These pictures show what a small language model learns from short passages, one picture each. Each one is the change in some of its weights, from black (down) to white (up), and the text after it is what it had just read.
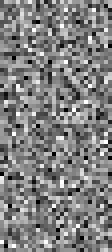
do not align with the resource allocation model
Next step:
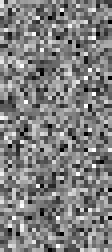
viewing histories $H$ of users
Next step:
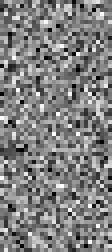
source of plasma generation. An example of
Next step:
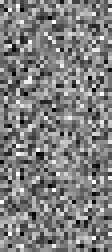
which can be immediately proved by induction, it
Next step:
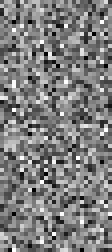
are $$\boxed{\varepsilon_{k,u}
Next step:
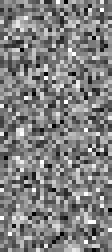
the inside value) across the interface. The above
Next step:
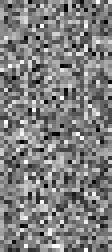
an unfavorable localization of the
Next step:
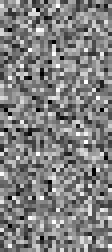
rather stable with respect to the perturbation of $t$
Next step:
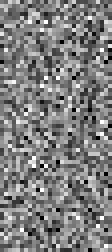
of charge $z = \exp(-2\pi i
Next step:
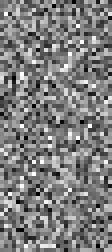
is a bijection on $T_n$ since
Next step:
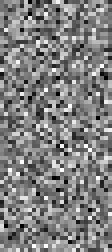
Markov chain compared to the variance between
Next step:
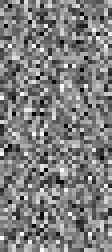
preferences, which can have positive effects on
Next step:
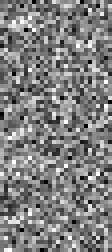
100 µH, equivalent to the 32 times
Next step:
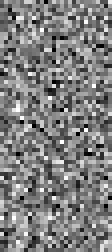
obtain the rate parameters using an optimization algorithm; yet,
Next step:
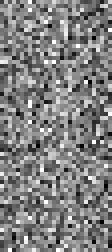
integral from $c\ge25$ to all values of
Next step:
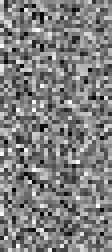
\begin{theorem}\label{theoremtr} {For
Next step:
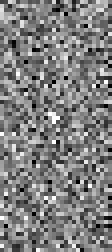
this kind of considerations are not the main
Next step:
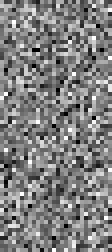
are shown and described in FIG.
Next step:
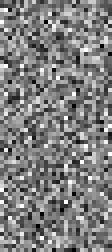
stellar image will saturate for stars
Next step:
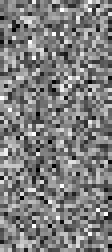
heat equation on the half-line one uses
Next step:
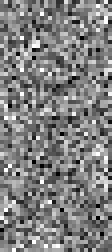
because satellite galaxies are a
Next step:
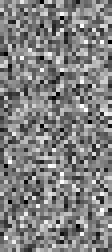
\lim_{n \to \infty}\max_{i
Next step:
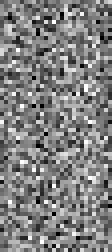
is designed precisely to isolate these possibilities
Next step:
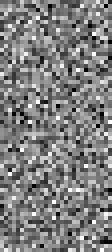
$S$ is non-empty. Let $d =
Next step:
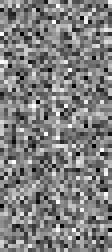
also satisfied by the logarithm of the maximum
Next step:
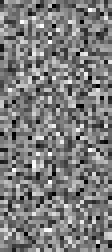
they have a lower cooling percentage than
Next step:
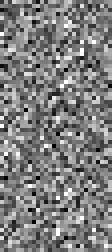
molecule is resonant within a
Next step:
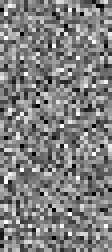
our DNF to accept a graph $G$
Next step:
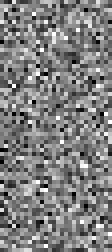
$i$ odd and $j$ even. Let
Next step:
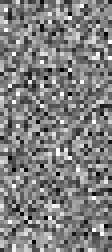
connectivity. We may also make our own direct
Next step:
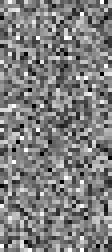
and Learning Mathematics** While this was
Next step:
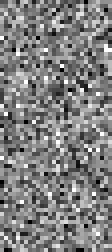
= -\log(u)/\sigma, \qquad
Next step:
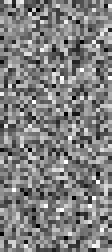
other arithmetic bases? \item What
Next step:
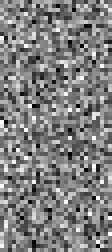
replacing all sub-units of a certain type by
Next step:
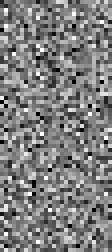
urban settings where real-time
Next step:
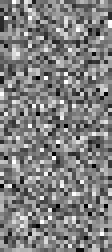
in the energy determination, but in opposite
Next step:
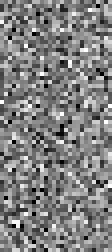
error bars in the graphic since the errors
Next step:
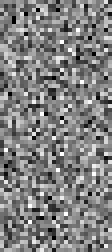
+ \emptyset \otimes (E-P)$$ for any
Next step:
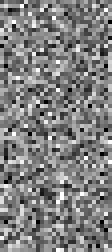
and its readings $t_{i}$; we also
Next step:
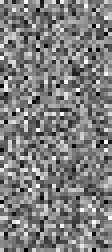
a subscheme $U \subset
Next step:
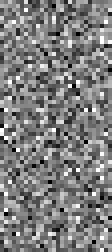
The simulation of SDOS as a function of
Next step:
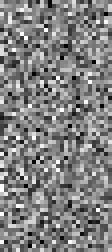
calculated for a $^{10}$B with 100%
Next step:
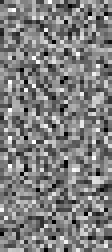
{\it Computer Methods in Applied
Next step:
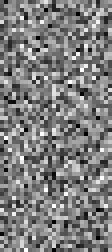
more degrees of freedom is in
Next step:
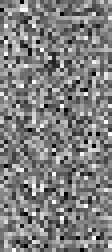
I=\pmatrix X& Y\\U&
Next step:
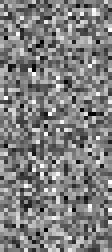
is an immediate consequence of the discrete covariance
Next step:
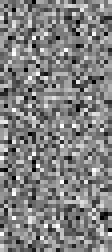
$A \leq^{sp} B$. Therefore, a
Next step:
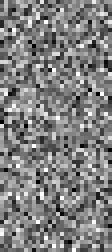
system. If the gravitational coupling varies
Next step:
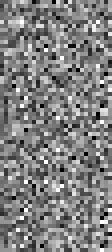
the interval). It is the key moment in the proof of
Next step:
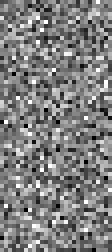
and isolated points $6,8$
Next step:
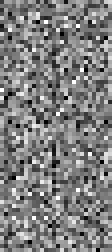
in the denominator. This would be necessary for larger
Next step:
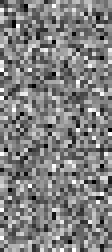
linear differential equations. We give several families of
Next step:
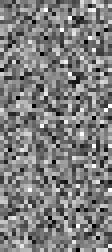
WDs of different classes are shown by different line
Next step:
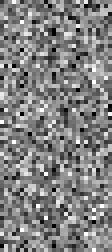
in fermion theory in terms of boson
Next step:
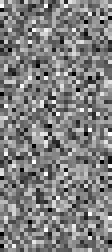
the only eigenvalue of the Jacobi operator
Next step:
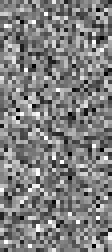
choose a topology on $ \Om $ turning $
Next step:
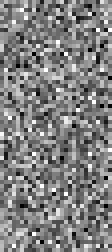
be handled analogously, and we only list
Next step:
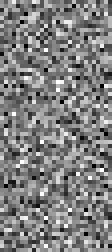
in $\omega$ at time $b$. Let the
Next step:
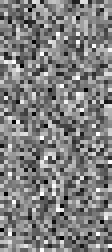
( v\cdot \nabla d)\cdot (\Delta
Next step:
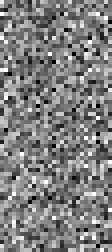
a solution is now on its way. We now cite
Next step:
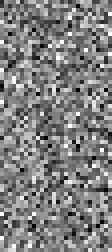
dual mpCLOs. We
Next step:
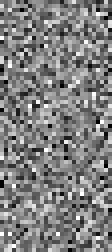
proof is complete. \section{Proof of Theorems
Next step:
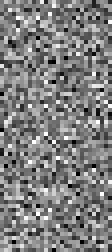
the functions $f_1, f_2,
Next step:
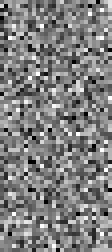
$A$ is an algebraic variety if an only if
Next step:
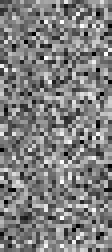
- x^* \mid \le (\omega T_k
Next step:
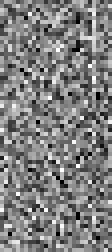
compression. Products of a target explosion
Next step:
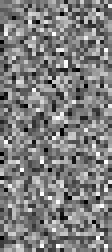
the geodesics in the group volume preserving
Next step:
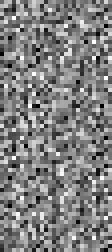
grouped in transitional region, in all
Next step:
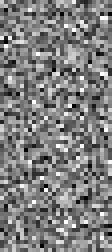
by the Fubini-Tonelli theorem
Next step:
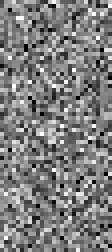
directly manifests as a photocurrent,
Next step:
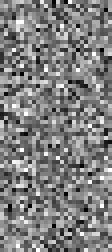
al. 2006), but only GRS
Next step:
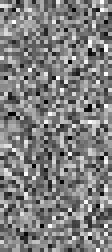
the SM. The required Higgs may come
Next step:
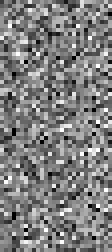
The Hamiltonian can be written as $H =
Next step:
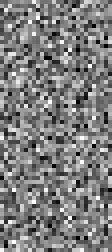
$T_D$ can be improved by
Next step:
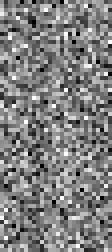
truecm While investigating the properties of a
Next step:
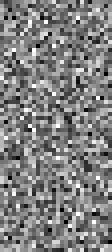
and $\sigma _{S}$ is the bare loop
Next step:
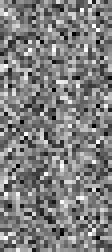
pairs \item[(b)] replace a pair of
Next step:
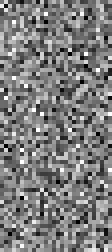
\ref{Table.Groups} have more
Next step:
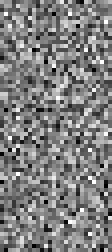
are virtually identical to those in
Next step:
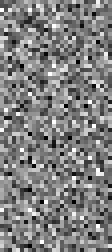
extracted for a radial cutoff of
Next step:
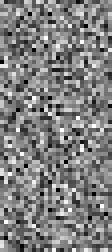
WNO $W\in L(\g)$ and
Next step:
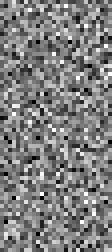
a formal solvable radical $\rr$ such
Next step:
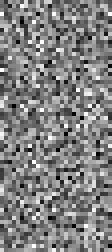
Scientific Collaboration}
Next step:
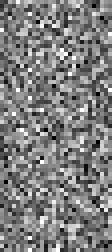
mixtures of different amphiphiles
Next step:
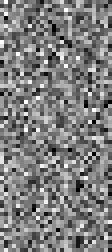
see a very hot, bright dayside,
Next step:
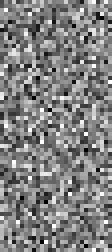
non-penetration constraint. Moreover, the accuracy
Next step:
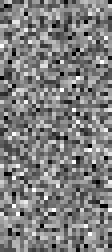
\to 0} H(\check \tau_\delta
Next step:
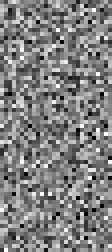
presentation of Eq.~(\ref{dS-int})
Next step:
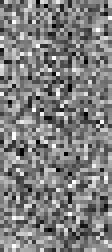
and H. De Raedt, Phys.
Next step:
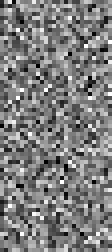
a triangle $\Delta ABC$, and then
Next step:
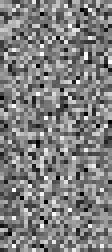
similar to the constraint-scaling methods discussed in
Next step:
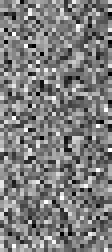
horizon reduces the compatibility of a given
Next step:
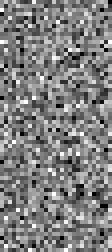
\end{proof} \section{Generalized
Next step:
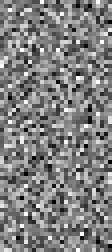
condition forces that $\name{\tau} \subseteq
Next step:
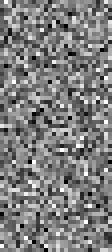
1--100 $\mu$K depending on the
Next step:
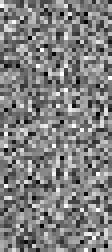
morphology viewed from HST of the highly
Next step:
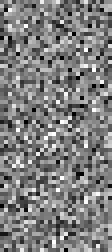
comparison principle, $\tilde F^\ep \geq
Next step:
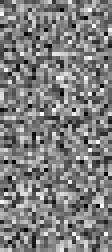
must consider what his objectives are. In
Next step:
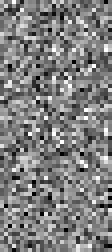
cross-section between group $i$ and species
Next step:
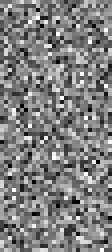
$S$. Consider a measure $\nu$ on
